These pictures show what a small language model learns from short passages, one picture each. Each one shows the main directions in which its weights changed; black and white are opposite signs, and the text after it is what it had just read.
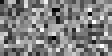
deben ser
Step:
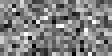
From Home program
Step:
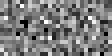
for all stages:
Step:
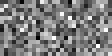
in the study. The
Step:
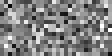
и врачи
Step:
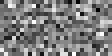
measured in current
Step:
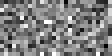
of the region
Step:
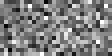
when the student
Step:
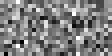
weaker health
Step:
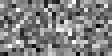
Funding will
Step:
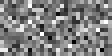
constituição de
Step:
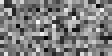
disease (n
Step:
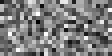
is properly
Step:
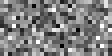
страны в
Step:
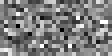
of the lyric
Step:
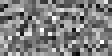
four main areas
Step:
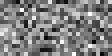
q, e and m
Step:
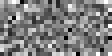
nature to the
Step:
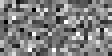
com medicamentos
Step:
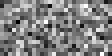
va absorber
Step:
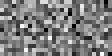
as follows:
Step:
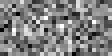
From one side
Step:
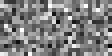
VGG although
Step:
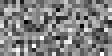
prevalence of
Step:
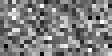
Design and
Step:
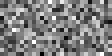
new theoretical and
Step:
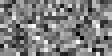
on Regression
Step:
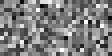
storing very
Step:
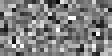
в нашей
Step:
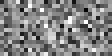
kan het
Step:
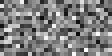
respondiendo a
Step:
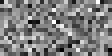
escasez de
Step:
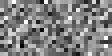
before and 1
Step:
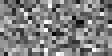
How does public
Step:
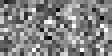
effective methods for
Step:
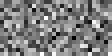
on the plant
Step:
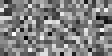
important elements of
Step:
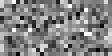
resulting differential
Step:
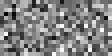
ao longo
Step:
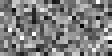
dream, but
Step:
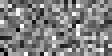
New road
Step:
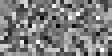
looking at the
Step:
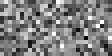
can engage with
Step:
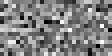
model of an object
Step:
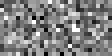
Moreover, in
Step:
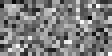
complication of the
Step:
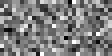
to propose research
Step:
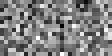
the Association for
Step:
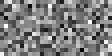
6. Compared
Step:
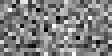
con gambe
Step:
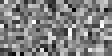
в зоне
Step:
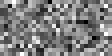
user stance
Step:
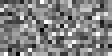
of construction. A
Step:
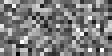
ИКТ для
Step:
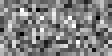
goals. The
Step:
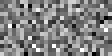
light colors have
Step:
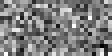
this training, which
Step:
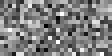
individual user
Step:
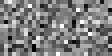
5 O'rta
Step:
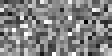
of available organ
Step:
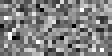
The control performance of
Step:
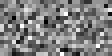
no local.
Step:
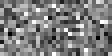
of chronic
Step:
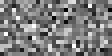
regressioni a
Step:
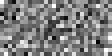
the role of a
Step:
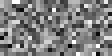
gained through the
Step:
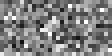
entertaining and
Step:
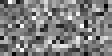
al buen Cid
